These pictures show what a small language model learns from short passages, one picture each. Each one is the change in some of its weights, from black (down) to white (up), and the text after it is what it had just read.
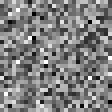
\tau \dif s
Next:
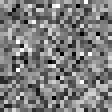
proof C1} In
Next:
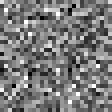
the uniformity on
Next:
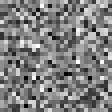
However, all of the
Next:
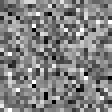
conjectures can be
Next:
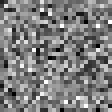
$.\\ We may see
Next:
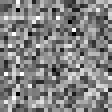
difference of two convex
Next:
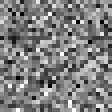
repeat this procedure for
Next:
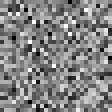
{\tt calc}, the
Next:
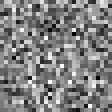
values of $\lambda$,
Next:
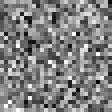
algebra $V$ its
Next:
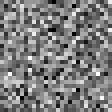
and $V$ the
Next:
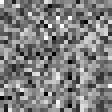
there exists a unique block
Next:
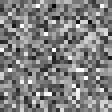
disease with
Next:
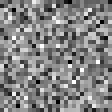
general quintic hypersurface
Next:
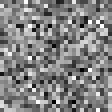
structure is parametrized by
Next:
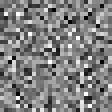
the Selberg trace
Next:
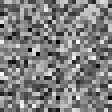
with the accelerated
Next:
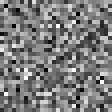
are dealing with
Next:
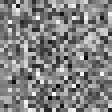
due to Walsh
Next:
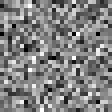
of $A$, then
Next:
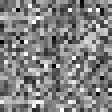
view of the problem of
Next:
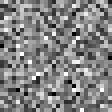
and properties of the
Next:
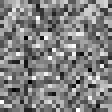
condition for the Riemann
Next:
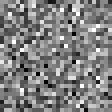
For $1\le
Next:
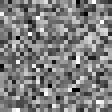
fixed point iteration for solving
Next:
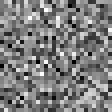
now proceed with an analysis
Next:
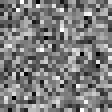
unique complete \ke metric
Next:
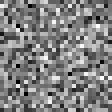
in the first column of
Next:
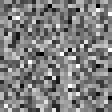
the wanted sphere
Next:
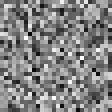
b} \left[
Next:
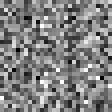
associate a knot
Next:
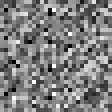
degli Studi di
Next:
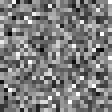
the one-sided
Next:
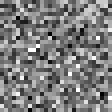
The dynamical behavior of a
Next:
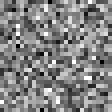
known for nonsymmetric numerical
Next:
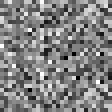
methods were comparable both
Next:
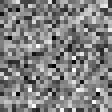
a result of the
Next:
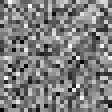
case, the three definitions
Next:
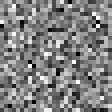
$k \geq
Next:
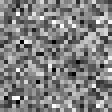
elliptic case one usually applies
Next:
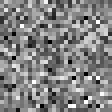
est une extension finie
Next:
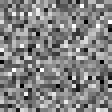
does not converge in finitely
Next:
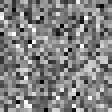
introduced by J.
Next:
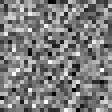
$v^+$ and the
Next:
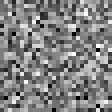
input data to be
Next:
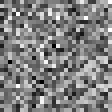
indefinite real space form
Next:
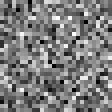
and if there exist
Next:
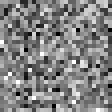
closed subset $S$
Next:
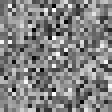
Z. Xu,
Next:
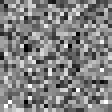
$M$ then
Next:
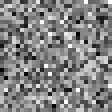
A \textit{chain
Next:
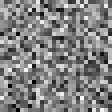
\cdot [ \omega
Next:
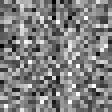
the spacelike and
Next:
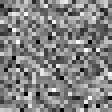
exposure, denoted
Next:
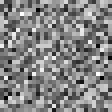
overlapping two
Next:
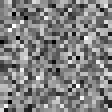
cases, maximize over
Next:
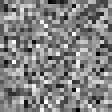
$l$, and exactly
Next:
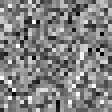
D}$ is the required
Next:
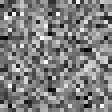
accepted if and only
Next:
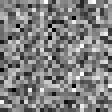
a small neighborhood of the
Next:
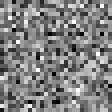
semigroups. In Section
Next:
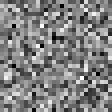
\quad f\in
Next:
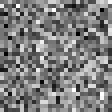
solving specific linear integer programming
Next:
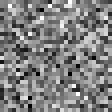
The roots of that polynomial
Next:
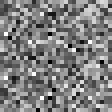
preserved under affine
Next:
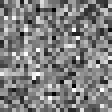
point of view of the
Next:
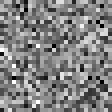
is the rest of
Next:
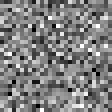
f = h \circ
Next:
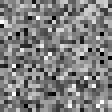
is a non-trivial
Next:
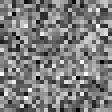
construct two different solutions to
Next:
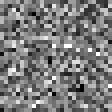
all sets of at most
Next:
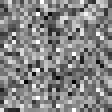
tools and methods.
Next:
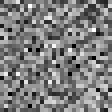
the other hand,
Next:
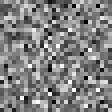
$\sigma$, with
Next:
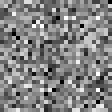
how agents use their
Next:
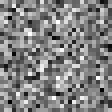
of penalty, we
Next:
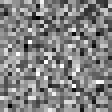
subsets of $Z$
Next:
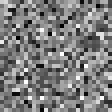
So, given any
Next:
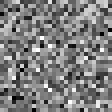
a self-dual
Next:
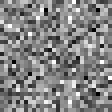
the computed solution will be
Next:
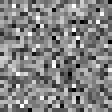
of the radial sides
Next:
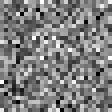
us, it seems impossible
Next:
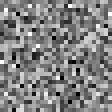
of the policy
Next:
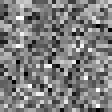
on~$X$ with
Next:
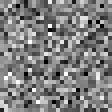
$T$ is a
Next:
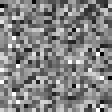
are both partitions,
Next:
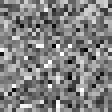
there is a version of
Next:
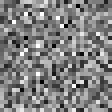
result from twisting
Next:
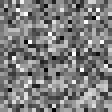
fulfils ${\bf
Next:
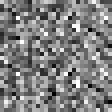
more slowly, and
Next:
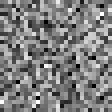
we describe the factorization of
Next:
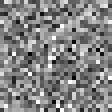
it is possible to extend
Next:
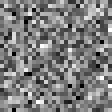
{\it normal} in
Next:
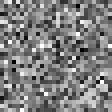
properties are derived: the
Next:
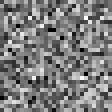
on $k$. The
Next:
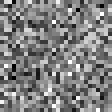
we apply the following version
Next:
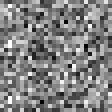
V\leq U
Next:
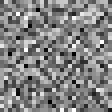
section, we present some
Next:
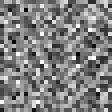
for the study of problems
